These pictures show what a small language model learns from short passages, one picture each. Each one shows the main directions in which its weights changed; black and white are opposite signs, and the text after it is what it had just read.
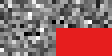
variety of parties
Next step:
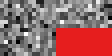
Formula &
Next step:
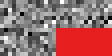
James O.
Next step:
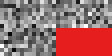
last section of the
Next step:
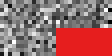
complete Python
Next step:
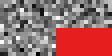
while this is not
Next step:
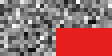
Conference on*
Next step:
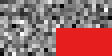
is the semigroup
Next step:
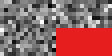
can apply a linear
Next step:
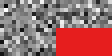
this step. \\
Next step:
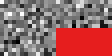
refers to the
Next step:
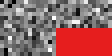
we prove several such
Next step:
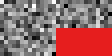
ensure consistency with
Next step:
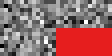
varieties by
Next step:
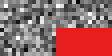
food and teacher
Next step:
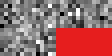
were collected from various
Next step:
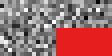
coefficients estimated by maximum
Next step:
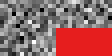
r$, so we
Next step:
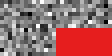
hotel –
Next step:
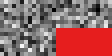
developing economic literacy
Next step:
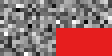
research targets
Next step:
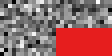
If the conditions for
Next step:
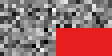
weak organizational systems.
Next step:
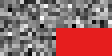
the primary economic value
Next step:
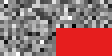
initiative. The
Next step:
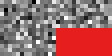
distribution pattern in
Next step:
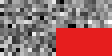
these $\wt
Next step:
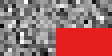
section, all algorithms
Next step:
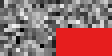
is that all solutions
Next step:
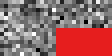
The unique peak areas
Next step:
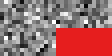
fast Fourier transform
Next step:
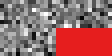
directed against the
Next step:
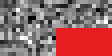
EC portal
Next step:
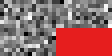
joint possibility distribution
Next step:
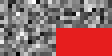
mother cell in
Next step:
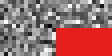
the coordinate functions:
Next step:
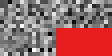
d\alpha \
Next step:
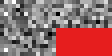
a submonoid
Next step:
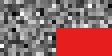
to the user
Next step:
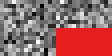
of origin, so
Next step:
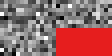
and weak convergence by
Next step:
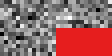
family, mass
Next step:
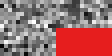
size of 25
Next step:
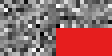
majority rules if and
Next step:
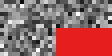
the ecological
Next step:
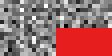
offer digital platforms
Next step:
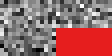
a linear zone
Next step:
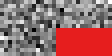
the context of an
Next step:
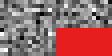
discrete bilinear
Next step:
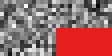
in a nonlinear
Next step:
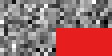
x)$, but also
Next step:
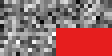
manage) -
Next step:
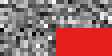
study showed that approximately
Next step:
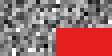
converges to a meromorphic
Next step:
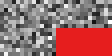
the student from exposure
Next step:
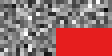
in the central
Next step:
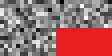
\none &
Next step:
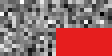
present a typical experimental
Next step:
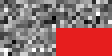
out to be trivial
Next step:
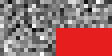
ml/kg body
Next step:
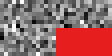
only relevant variables.
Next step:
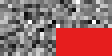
Medium. It
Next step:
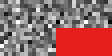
research design was conducted
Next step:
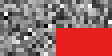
The data indicate that
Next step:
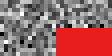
reveal how AI
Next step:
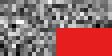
isotropic random fields
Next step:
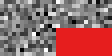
by the usual
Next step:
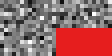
education with spatial
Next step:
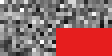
project have focused on
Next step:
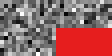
and ash was
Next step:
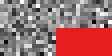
Activities in the
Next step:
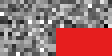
a pure join
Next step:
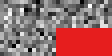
Therefore, the
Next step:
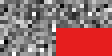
bundled in a
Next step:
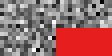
the author and his
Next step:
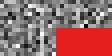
credits, by
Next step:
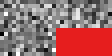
generally do not produce
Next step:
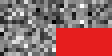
there will be as
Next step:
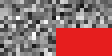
impact of the
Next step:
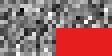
First, the asymptotic
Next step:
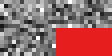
either male or female
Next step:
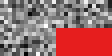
matching of size
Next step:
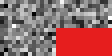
is essential, as
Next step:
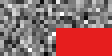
equivalent to the following
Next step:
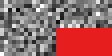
follows from unique decomposition
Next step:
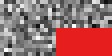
the Boolean
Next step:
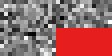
The testing data is
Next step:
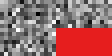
generalized these results to
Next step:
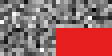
cannot prove via
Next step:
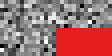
be achieved by
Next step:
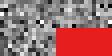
and an orientation
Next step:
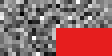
synthetic dataset
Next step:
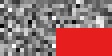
all experiments, we
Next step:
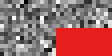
protect their own
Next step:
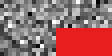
solutions of nonlinear difference
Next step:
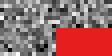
$n \cdot
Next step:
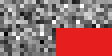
the Road to
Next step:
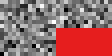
microscopy. The
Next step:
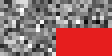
a function on words
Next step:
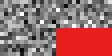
skill and number
